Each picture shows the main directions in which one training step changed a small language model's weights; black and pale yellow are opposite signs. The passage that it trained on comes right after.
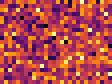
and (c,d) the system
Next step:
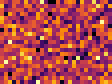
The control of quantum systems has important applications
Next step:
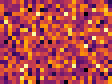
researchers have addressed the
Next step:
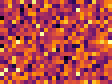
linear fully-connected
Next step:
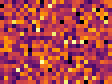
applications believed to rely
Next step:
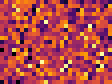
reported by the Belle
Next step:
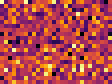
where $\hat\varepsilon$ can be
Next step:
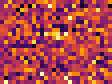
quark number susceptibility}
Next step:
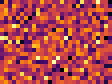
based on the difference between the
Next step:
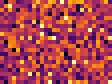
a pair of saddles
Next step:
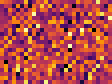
due to the $tb$
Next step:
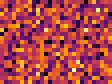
a spin relaxation effect defined by
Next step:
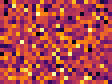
observed mainly during the summer
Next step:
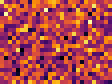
which the electric field pattern represents
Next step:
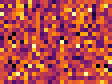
parallel to the substrate [figure
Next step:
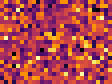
graph. Figure 4 shows an example of
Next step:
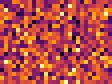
to instance $I$: $$
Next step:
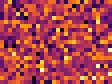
provide vast opportunities for
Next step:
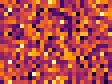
the LHCb measurement of the
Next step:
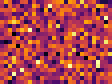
relevant in our case for robustly
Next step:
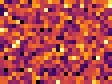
which optimizes the short- and
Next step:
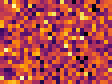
used neutronography with thermal neutrons
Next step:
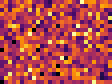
a (negative) linear
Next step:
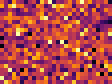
was to collect ideas about changes
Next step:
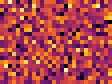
we keep the language from before
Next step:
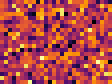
are modified Bessel functions of
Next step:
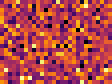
of the reconstructed potential is linear in
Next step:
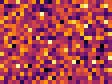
6. The energy dependence of the difference
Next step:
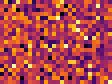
W.S.L is a
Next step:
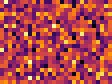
H & \checkmark &
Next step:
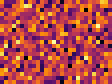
a slightly smaller value of
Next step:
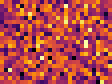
to that of neighboring node. The
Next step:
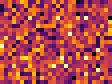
could be fitted with the light time
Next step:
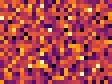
is a good model for the data.
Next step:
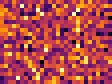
to follow certain pattern among them, with
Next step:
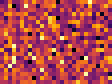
benchmark analyzes the
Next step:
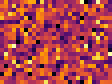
are also genuinely
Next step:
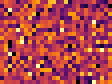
the behaviors to the nodes has made
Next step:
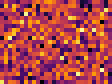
synthetic line profile calculations, more
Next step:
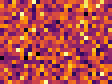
component system now becomes a surface in
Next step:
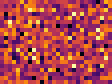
$90\%$ of cosmologies,
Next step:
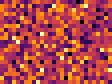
on faster time-scales
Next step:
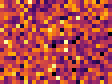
propagation direction $\xi$
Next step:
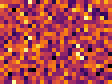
regime. In each case, the exact
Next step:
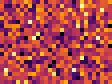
helix is formed by
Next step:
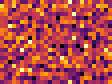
in meters. However, if these
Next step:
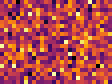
component of the demagnetization
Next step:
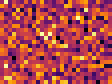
E. W. Bauer,
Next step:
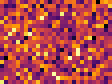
The corresponding number of calls among
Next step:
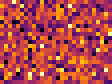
allowed simple and shock waves:
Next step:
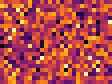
result over the polynomial is
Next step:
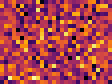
to retrograde orbits,
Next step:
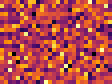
points) are obtained using the
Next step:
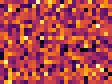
a function, and restart. In
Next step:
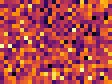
$z\sim2$ is consistent
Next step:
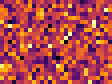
in the width of the distribution
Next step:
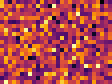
\gc\ stars. This work
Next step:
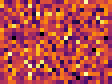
importance for the description of a
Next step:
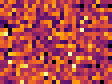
STM images were obtained in the constant
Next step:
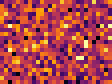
in this part of the calculation. In
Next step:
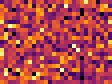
in machine learning, all input and
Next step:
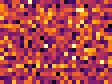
come back to this in more detail
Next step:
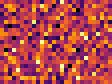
for a small mass ratio of
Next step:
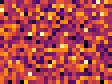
than $B$) domains. With
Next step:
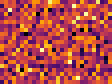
the simple factorization or large
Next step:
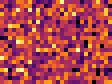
a charge-photon coupling strength
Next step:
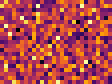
TTCE of a
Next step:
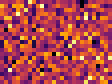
agrees well with the radial velocity derived
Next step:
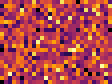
tend to zero. We consider two
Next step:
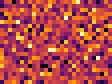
training cases. The whole training process
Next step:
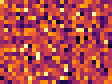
\end{equation} If
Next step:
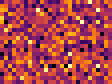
and the target error bound. In
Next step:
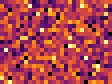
the intrinsic velocity
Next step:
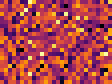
corresponds to the structural level of
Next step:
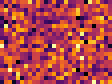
\lambda}(z P_+
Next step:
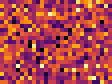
note that the experimental uncertainties are still
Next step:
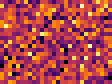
Communications Hub For
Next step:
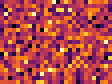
each of the age- and
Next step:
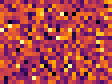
in the sample including galaxies both detected and
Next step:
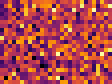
nuclear recoils than for
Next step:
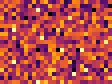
SH-WFSs and
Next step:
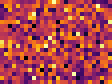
this channel, just as for the
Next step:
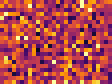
Taking adjoint, we have
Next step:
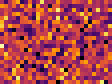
input entries introduced in previous and the
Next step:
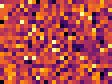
Eq. (61) as follows
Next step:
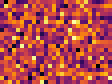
Dark Matter density observed
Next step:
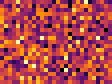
of the modulated lattice can be
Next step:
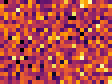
dispersion profile as a function of
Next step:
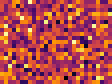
presence of a gauge-invariant vector
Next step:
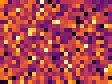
The existence of the jump might
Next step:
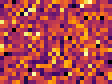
goals for future development is to
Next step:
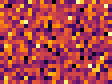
leading uncertainty in the future. Such
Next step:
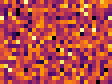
occupancy and order parameter squared
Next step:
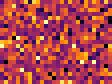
find: \begin{quote}
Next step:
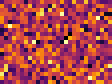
in the literature, variously
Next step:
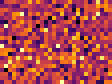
\label{q2} \eea
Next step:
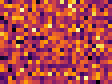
of dynein carrying
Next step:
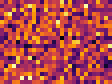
EuS film will be
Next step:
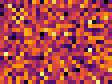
al} for RPMW
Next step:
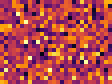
logarithmic comoving scale
